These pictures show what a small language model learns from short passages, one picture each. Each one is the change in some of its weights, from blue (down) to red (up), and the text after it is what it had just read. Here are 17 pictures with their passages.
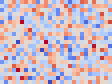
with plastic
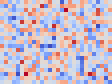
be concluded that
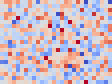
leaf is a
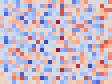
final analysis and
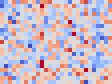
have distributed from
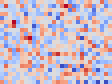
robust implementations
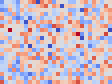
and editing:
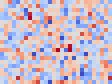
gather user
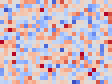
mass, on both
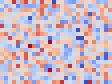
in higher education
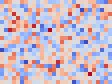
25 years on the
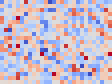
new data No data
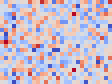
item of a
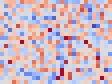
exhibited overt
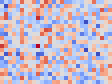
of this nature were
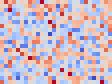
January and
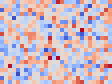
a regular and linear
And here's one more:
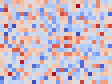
immune response
